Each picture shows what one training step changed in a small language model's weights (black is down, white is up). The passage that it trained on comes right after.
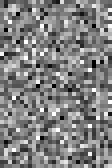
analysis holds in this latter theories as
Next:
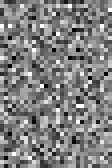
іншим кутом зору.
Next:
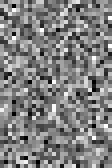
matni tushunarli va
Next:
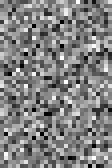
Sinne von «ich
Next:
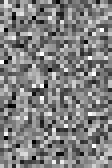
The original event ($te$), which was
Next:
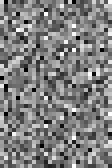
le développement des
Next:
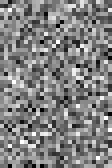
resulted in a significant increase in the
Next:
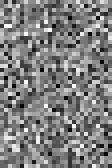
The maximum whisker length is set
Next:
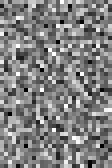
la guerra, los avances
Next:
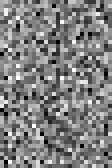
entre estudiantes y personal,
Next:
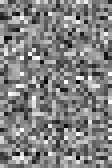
agreeing by chance,
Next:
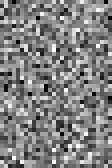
optimizations: a hierarchical
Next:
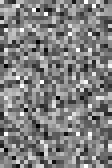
an error on the curvature of the quantum
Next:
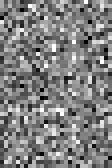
a new estimate of the internal field of
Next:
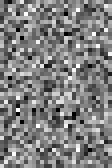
we can use the expressions given in
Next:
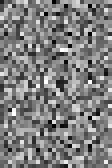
em empreendimentos gerenciados
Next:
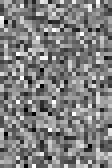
reduction of the TF-DNA
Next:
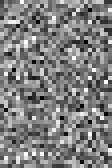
of the STN also was a
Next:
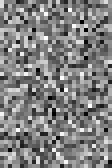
En el segundo paso, la
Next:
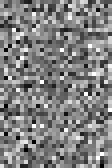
sites. Nestas
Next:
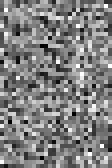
қилиш, техник ва
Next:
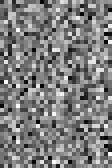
turi suyurg'ol
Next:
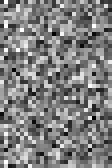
One may also add to these the
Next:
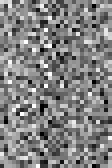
evaluación previamente presentado,
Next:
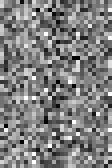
Так, можливості
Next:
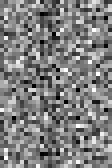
va sport farmakologiyasi
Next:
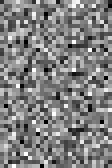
In} is a data structure that contains
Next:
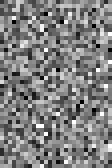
masofaviy bank xizmatlarini
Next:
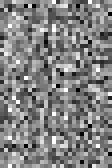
ASOSIY QISM
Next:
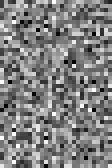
results of the data analysis, which takes
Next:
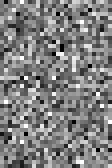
cancellative scalar}: a scalar
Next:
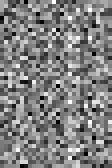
falsafa doktori (PhD),
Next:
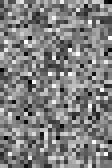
of the key features depend on the presence
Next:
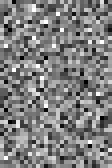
number in brackets corresponds to
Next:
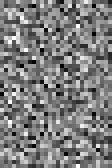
– Samarqand,
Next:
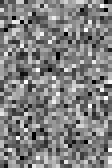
of that resonance as magnetic correlations
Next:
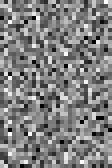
va halol elimizga
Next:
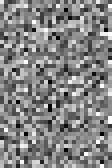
cycle rank. Comparison to
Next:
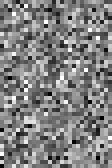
Given these results, we adopt
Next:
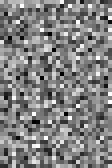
Compton scattering on the nucleus.
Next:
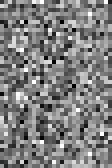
торговой державой
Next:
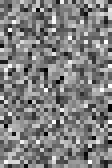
the carrier in $X_+$
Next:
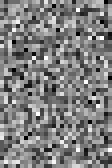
after the waveform reaches
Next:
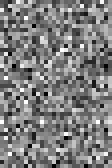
de son propre parcours.
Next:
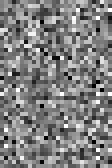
Zusammenhang von «vorher –
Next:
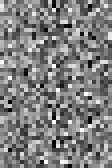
principais estão sintetizados
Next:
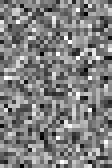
the various forms of business
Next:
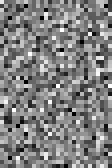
a changé d'orientation
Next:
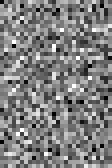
the possibility that this fact is a
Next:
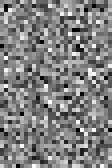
werden [2, S.
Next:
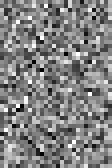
gère et en assume la
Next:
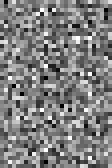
una salud mental más
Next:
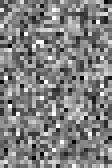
of winning is higher than the
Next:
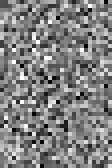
evidence for model $x$) gives
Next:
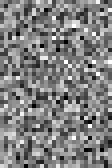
so by interpolating the PDF
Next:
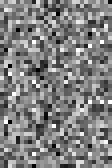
tushuncha alohida
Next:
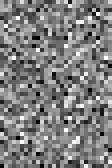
deb hisoblaymiz.
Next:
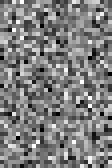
variabel independen), maka
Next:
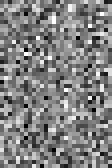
in resistance at high fields has been
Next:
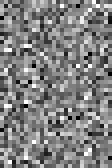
*Learned Publishing*.
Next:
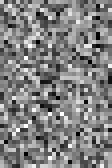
хозяйства. При
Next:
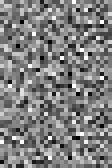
ultreiae Silva Pando
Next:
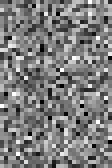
ahora amenazaba con
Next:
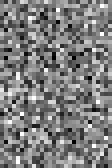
distribution accumulates around
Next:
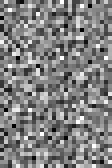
i članci ■
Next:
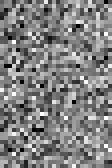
corroborating previous analyses that
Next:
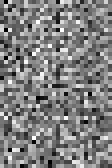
kuzatildi. Shu
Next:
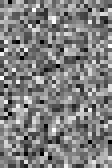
in a ring threaded by
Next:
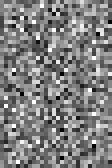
sensitivity of the suspended
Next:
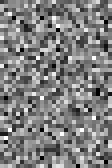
view and has been continuously monitoring
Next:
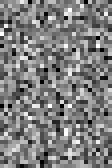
manbalarni solishtirish orqali
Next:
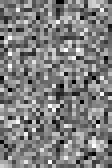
ikki tilda qo‘shma
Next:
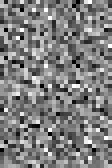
turkumlashtirilishi yoki
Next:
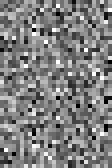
як з особистим, так
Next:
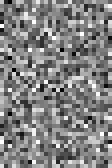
amplitudes to use for CP
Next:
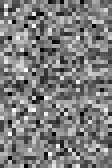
данных и клинических
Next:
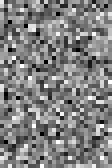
administrador . La Figura
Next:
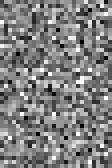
of $M=100$ segments
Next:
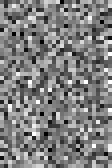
estudio abarque el modelo del
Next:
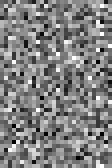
global disk structure of the disk is not
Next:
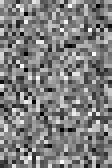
Regina Vinhaes.
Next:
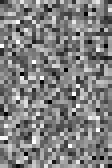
into the substrate. Upon
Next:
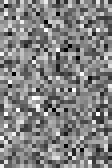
Universität Wuppertal, ein
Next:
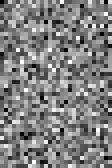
ways which prevent this. The
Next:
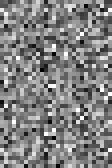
an external vertex in a star of
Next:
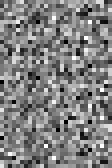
of the waves are a fraction of the
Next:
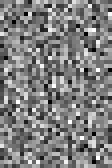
unda o‘qishga
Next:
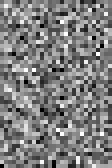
клиентом, а
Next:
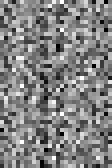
automatic evaluations in
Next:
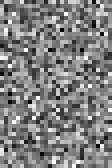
variable space allowed spiking activity of
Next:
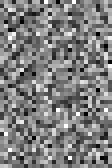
fragilisent en interne.
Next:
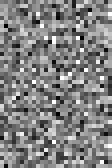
different $\epsilon$ value across edges,
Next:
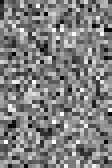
thereof) of radial migration
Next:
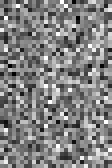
thank Rui Soares
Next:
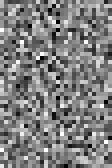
interaction effects, but completely
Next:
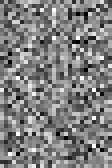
x} \ee the above equation becomes
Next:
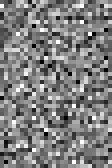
energies allows us to probe the
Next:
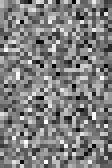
and (\textit{iii}) the
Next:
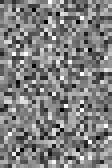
el paquete. El
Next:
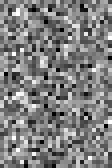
а также с учетом
